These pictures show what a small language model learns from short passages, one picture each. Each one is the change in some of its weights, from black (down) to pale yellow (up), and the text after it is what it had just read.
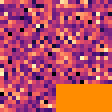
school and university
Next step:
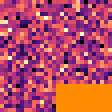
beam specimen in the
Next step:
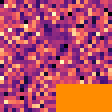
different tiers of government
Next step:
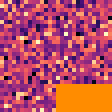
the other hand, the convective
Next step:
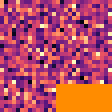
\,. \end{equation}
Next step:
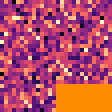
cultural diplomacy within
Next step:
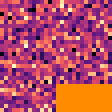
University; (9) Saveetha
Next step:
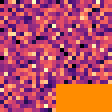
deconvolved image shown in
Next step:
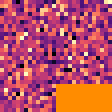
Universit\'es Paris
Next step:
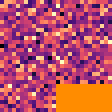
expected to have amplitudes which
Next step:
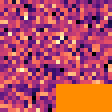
can be considered a “portrait
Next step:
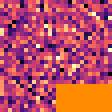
where to keep it down.
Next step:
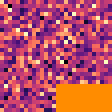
a sound source which includes various
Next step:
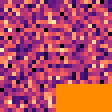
study in the presence of renal
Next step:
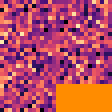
is the latency of the
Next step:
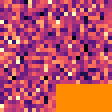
quality education without having to
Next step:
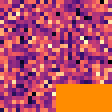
enforcement content from other
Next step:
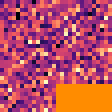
increase. Possible mechanisms to
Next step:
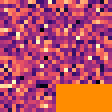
of this hybrid modelling
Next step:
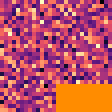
an overview table and further down
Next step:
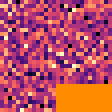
therefore, it spreads over
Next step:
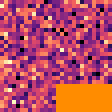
{\it vade mecum} for
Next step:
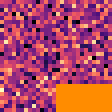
states. Each of the latter
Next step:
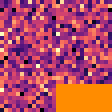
and marginalization of the Tiv
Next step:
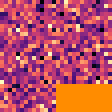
\( X \) is positive
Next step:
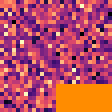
with a large proportion of the
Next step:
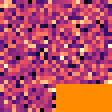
into plots 1 resulting in the
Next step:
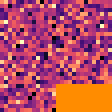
crystallised from
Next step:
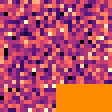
As a result with provide robust
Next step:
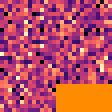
not so important for numerical results.
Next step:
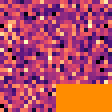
the Hall mobility is
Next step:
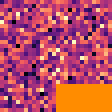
understanding and consequently general
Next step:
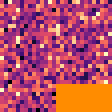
than one word, such as (with
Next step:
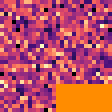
large- and small-scale parts
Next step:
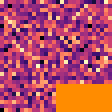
student from drifting too
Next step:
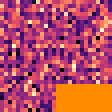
circle in government as
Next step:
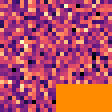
alleles per locus,
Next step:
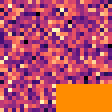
to determine whether it can
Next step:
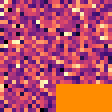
can be low, depending on the
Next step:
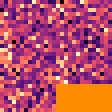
norm to the latent
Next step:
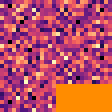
of sharing a common
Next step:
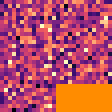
Softmax ;
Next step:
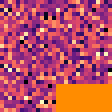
relevant articles that
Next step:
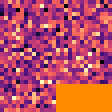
that is classroom teaching for
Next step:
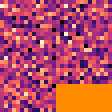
[1] Globally, it
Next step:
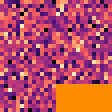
has helped a large number of
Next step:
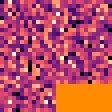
energy spectra for both data and
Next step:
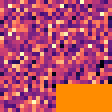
Converter (ADC) to
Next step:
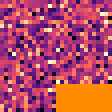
First we analyze the pulse
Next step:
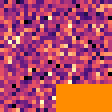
documentation of a live
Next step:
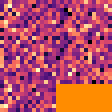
process of topology design optimization. In
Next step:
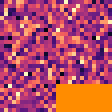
appreciation of the concept of
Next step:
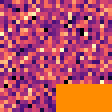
and power delivered to the
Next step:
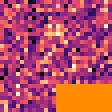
(whose length is 1.5
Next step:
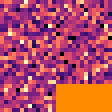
EuCuSb shows
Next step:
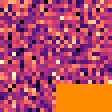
of the government in
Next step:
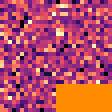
meson has four channels.
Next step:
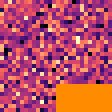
terms inside the square
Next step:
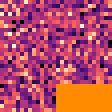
and actions made learners
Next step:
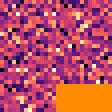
highlighted the fact that
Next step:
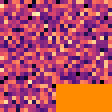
studied. The results showed that these
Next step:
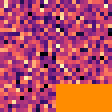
by core exercises.
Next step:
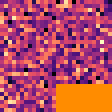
from the IUE archive
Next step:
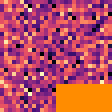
We assign nodes to
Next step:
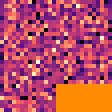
take measures to protect
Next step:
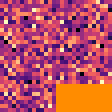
to me. I’d love to
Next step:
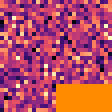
topology that will be observed is
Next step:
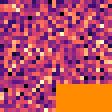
LP. Writing -
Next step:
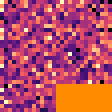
3030) for the determination of
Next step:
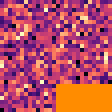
procaspase-3, which
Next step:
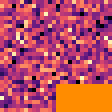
Where $L_{UD} =
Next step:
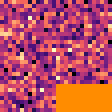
taken per issuer
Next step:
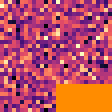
and the frequency shift induced by the
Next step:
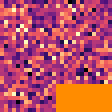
soil types: roadside
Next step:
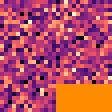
improvement of simulation tools
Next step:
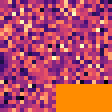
drug description after
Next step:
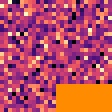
the minimum $\chi^2$ point
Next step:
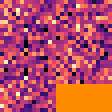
separation control is possible by the
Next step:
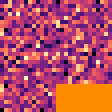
behavior. An expression of the
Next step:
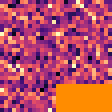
(\ref{lam0}) and
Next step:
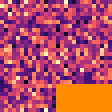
the maximum activation value
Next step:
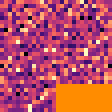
changes in shell condition
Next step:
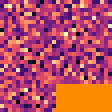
identifies a genuinely different
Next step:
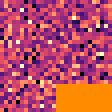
matrices that could be useful
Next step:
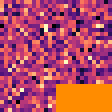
Citation: Pritha
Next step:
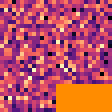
freedom and dooms the
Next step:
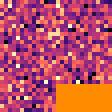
flow density (Fig. 7) indicate
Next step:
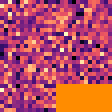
the estimated range parameters in the GP
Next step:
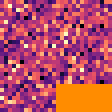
images of the environment are obtained,
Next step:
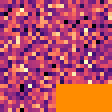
such systems. Though there have been
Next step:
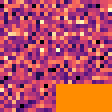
of the beneficiary
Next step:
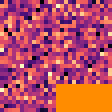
theories to explain also the temperature
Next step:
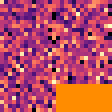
change and meteorological parameters
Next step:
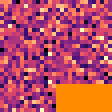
it is also true even in a more
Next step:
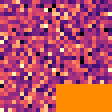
profile will no longer be
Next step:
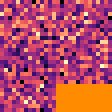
as mutual struggle,
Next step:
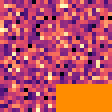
Because of this position of
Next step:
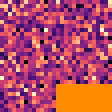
the level of awareness for
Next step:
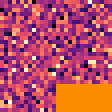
desizing temperature of 550
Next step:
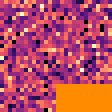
determination of a class of an
